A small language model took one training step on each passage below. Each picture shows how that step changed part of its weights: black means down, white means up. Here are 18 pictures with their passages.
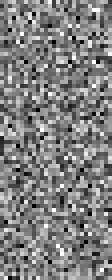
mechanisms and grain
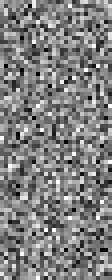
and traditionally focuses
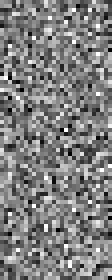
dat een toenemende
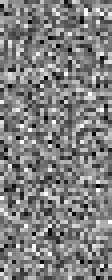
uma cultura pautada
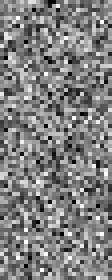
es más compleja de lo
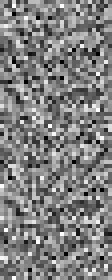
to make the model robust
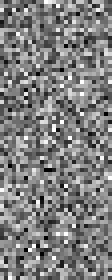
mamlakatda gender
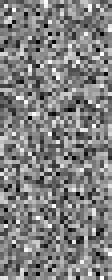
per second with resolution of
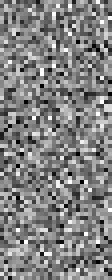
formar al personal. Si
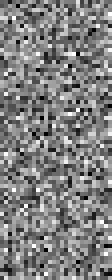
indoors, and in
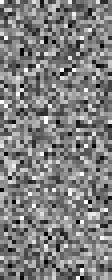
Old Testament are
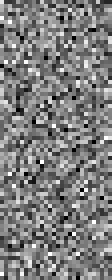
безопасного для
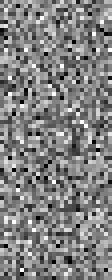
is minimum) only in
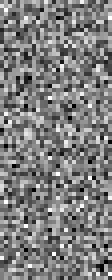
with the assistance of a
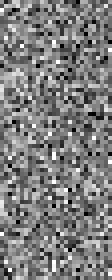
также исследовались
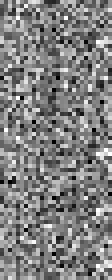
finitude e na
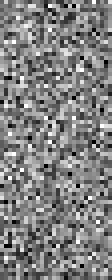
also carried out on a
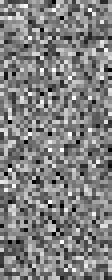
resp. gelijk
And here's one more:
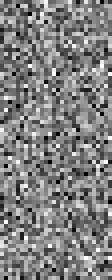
implementation in many countries.
